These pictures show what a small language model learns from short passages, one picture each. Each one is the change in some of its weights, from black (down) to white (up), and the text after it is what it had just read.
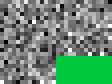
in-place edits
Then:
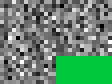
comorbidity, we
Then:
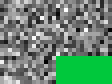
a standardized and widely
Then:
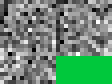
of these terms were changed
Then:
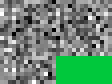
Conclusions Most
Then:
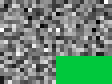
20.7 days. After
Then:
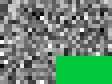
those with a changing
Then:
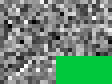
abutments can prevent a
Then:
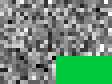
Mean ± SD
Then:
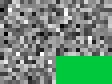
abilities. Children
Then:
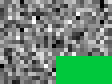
damaged tissue or
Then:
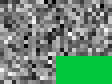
declaration This study
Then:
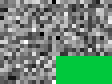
ne voullist
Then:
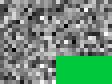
the water was allowed to
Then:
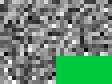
this research uses descriptive
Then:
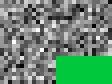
The study also clearly indicates
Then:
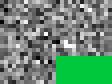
is a profound influence of
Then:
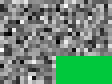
the same measurement circuit
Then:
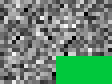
a broad age range from 11
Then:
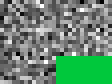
from calculating the ratios
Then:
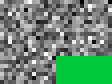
case. Absorbance
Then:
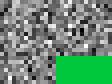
trying to improve infrastructure
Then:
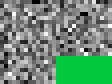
and clothing sector of
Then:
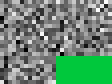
evasion among tax
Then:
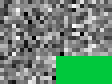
of voltages as well
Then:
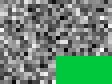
If you get an error
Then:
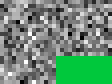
the Pioneer
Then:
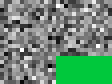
emotional reaction to the
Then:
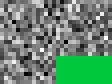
documentation were selected,
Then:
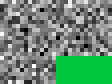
support this statement.
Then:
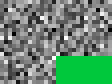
an automation of the
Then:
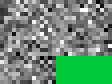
to 1600 °C temperature
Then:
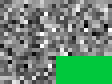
examples of some of its
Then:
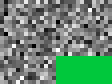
in higher school. As a
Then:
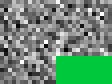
analysis. The current investigation
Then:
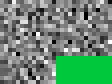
motivate employees for higher
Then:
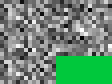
et al²⁵ shown
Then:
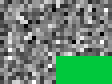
analyses of frequencies, means
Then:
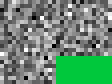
distortion happens for
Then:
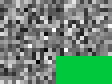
a combination of management practices and
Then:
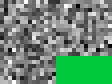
in this research have key
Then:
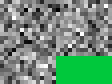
lower crosslink density in
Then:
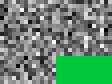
compiler suite
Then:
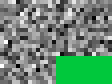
it can be proposed that
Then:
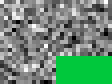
Received Signal
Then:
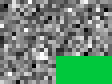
life to a building. The
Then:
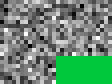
is necessary to plan the
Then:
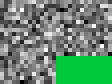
image and the edge value is
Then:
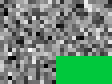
of S plus the result
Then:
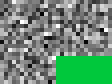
unconfined compressive
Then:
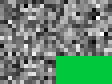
after oral administration
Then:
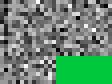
remains within the core region.
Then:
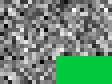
been established by Charles
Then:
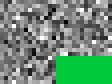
analysed. High concentrations
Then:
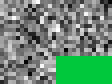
The natural vegetation at
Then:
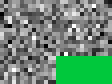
systems, enabling
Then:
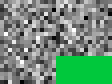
different surfaces and
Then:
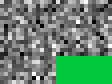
relationship between attitude and
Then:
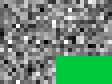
People frequently express
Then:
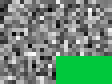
to the stars. They
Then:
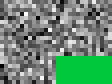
because it obviously
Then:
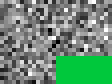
fish, shrimp, and
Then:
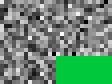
its sensory properties using a
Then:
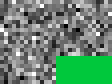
scenarios. However, we
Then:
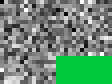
presence of rabies
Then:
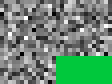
protection of the interests of
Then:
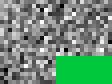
daily) for at least
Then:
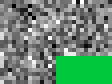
Medium sized species,
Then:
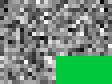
as the Fortune
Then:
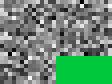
The concept bridges the
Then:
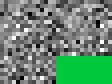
1.51 percent per
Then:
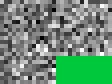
study was outdoor
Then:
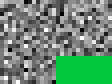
of the supernatant
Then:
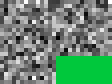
in this effective practice with the
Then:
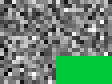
peak at m/e
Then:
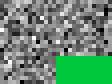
a qualitative case study.
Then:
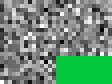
Timber floors
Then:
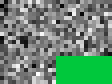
will apply to meet current
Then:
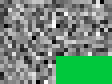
lecturers in
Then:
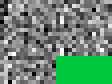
and up to 60% for
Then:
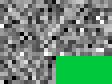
the experimentation and at the
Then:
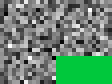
in recognition of their contribution.
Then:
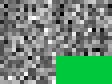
was subdued with an
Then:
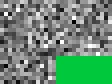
sulphur (in
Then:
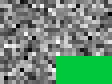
Sophocles and
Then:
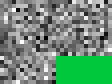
9. Carriers
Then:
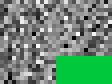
by ensuring that appropriate
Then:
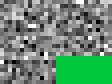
Microscope IB
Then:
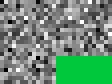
total annual leave
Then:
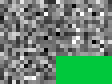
software. 5.1.
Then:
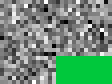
Higher SSRI
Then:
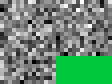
flexible toolboxes
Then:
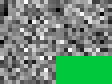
in Fig. 4b
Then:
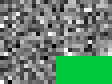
trawling activities in areas
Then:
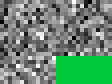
of the dataset from which the
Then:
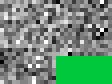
World Museum,
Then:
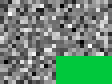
not be done because of
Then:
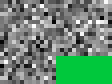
declared as a
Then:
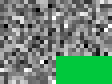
unusual product in addition
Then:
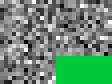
fine structures of highly
